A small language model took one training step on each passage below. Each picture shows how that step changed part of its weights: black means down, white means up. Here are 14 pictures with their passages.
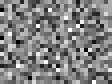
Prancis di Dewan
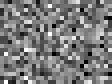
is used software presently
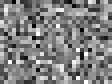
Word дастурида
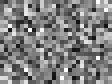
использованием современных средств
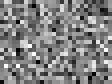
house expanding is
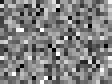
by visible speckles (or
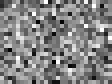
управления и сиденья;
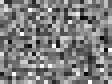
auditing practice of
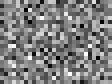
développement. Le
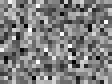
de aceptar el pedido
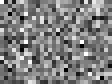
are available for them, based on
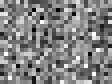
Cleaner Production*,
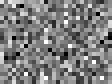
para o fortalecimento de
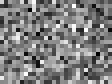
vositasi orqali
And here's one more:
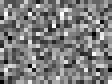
Kosugi S, Sato
